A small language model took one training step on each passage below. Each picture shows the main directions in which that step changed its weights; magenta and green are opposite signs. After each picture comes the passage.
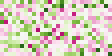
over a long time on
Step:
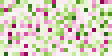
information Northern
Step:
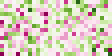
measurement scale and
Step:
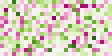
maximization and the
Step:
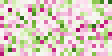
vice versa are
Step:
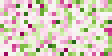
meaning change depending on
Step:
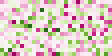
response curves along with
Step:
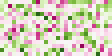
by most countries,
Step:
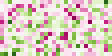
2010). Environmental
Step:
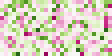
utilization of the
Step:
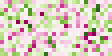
or machine learning to
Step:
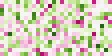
mental health services;
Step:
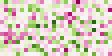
bounds for the population
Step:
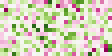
approximately 40% of the
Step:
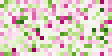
an impact of satisfaction
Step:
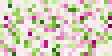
(blank) The
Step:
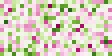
is required to support the
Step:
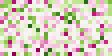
rate was introduced as a
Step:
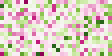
the country. However,
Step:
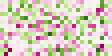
In this study, a
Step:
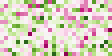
3D models)
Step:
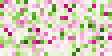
the proportion of
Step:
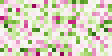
quite challenging in
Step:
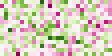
her. By Order
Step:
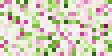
which depends on the
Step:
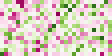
principles of design
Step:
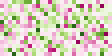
in the analysis process
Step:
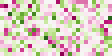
selecting competitive
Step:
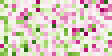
groups: Category
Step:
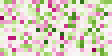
of approx. 650
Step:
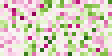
amount of water have a
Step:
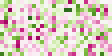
of legal, business,
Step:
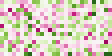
Description Civil
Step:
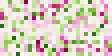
previously [10,
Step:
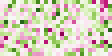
use of different methods to
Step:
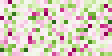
powders was
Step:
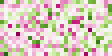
an action to be
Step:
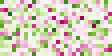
become active advocates
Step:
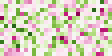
Far from being
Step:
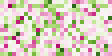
beyond patients,
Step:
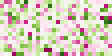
which shows the background
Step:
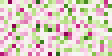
scattering vector
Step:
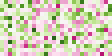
the gap that
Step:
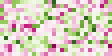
are essentially
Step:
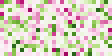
language of this market,
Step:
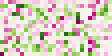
and explain what kind
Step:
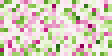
a trigger point
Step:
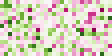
that is related to the
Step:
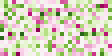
and for improving the
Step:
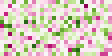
an untoward
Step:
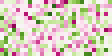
for autonomous
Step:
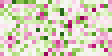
inclusion of diverse
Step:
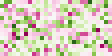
we tested the hypothesis
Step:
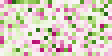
of conflict of interest
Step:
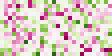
It is critical data
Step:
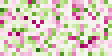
during the shape
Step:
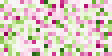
study more scientific, a
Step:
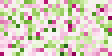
activation energies
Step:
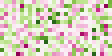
depends on the signal
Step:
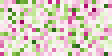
various power converters
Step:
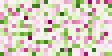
Italian River
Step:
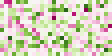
local targets** that
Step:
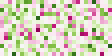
deepest parts of the
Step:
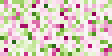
adding glycine
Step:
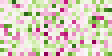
and design, 2 –
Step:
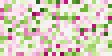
part of the university
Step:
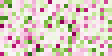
With this idea in
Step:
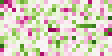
this feature when compared to
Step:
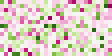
on areas needing
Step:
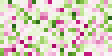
coefficient R_1)
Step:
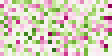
in growing food SDG
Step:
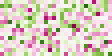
is developing a tool to
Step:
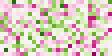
and in industrial waste
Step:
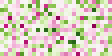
Wadden Sea
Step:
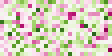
examples of such physical
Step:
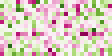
out according to the correlation
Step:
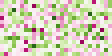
Financial performance is measured
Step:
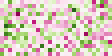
Dr Hosni
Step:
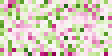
• Social
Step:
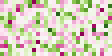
connection with the
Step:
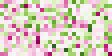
which is especially important for
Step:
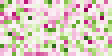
compound in a manner
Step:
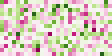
the established content of the
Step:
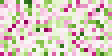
matrix to obtain the
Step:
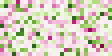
found to be greater than
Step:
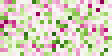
high-fat and
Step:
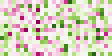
of students studying in
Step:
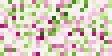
contributed to the study
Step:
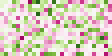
in motion.
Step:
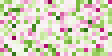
process. - b)
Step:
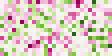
% level of significance
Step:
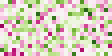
subspace iteration
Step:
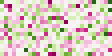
bank loan The
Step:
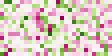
this study, the
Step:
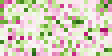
produced by a systematic
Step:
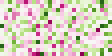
mechanical loads.
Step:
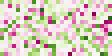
arsenic and
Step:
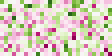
The correlation matrix in Figure
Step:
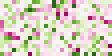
open video
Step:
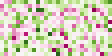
of block size does
